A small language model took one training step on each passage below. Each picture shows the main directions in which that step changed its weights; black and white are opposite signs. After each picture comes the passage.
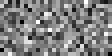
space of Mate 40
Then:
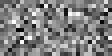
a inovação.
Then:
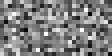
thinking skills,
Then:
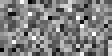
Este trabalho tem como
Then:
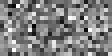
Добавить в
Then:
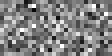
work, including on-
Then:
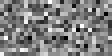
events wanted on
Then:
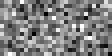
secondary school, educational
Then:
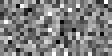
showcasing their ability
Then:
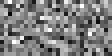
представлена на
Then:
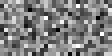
interest rate is set at
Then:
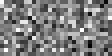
its major fractions,
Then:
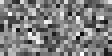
naturally expect that
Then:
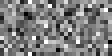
as políticas de
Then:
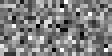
in $C$, described
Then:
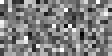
at risky units were
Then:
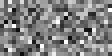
on a wide range of
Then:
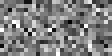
the USD to
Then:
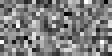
the phase coherence length
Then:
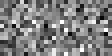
in the detector
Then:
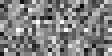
in relation to society
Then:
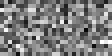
mode de tirage
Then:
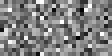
by using these settings
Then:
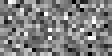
painting, personal
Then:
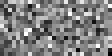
loop diagram behavior during
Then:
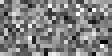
is held fixed at
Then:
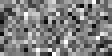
print bed
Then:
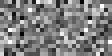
applies streaming
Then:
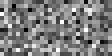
experimentale, la
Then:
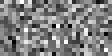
for teachers teaching
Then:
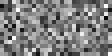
of feature parameters obtained on
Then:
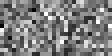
suggest a warp,
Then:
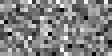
and corridor
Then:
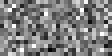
to show that the
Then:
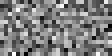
of development ranging from
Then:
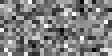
and failures,
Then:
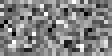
loin Spengler
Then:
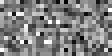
simulations and observations are needed
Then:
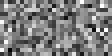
been used before, based
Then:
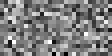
surgical management of
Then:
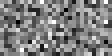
that a correction proportional
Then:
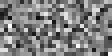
but they still fall short
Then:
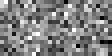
la toma de
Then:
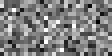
are nearly equal,
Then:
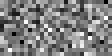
density stays in the
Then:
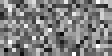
нового і мають
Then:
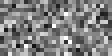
per household to
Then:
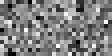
and they call on all
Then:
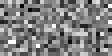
against disk mass.
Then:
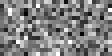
continuously varying
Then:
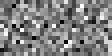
in the participants' understanding
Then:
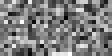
Photons and
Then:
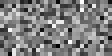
J Cancer*
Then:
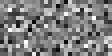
can be identified with
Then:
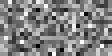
this state is now called
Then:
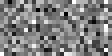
python to construct
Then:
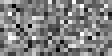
à devenir le
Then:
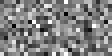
queries for each
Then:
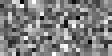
main idea of active
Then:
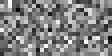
of particles in the lattice
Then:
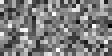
Facebook can be
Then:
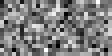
To create the sample for
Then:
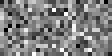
shape variable. In general
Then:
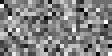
Government Chief
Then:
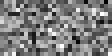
temperatures) that increases with
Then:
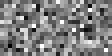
vaccines, and
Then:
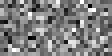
Laboratory, School
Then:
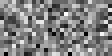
room temperature for two
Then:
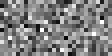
y una tutela
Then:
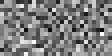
different cycles for the
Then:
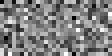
quenched disorder
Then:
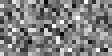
Relief entstand
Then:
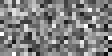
bartaraf etish
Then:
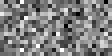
⇒ It was
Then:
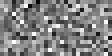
high-intensity source
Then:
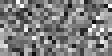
etiology, genetic
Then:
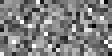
be given as follows,
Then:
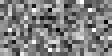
particular, issues and problems
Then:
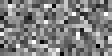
uma tendência maior
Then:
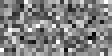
do nível dos
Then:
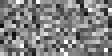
users to make efficient and
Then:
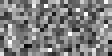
Arab tilida
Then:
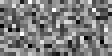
possible in order to account
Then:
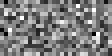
worship. For
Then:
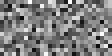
the oracle generated
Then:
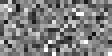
of hours worked
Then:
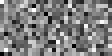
limit, allowing us
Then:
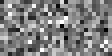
The solution suggests a radiation
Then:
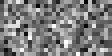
exempt from all
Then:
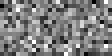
of executed annual
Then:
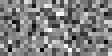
therefore the selection of the
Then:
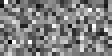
2) a differential
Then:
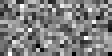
compositional practice. This
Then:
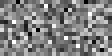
a pequenas
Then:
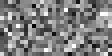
reaplicação e
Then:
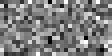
since the PAH
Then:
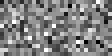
Si alloy as the
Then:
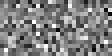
is systematic: a more
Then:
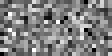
lo que es coherente
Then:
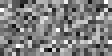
culinary identity and
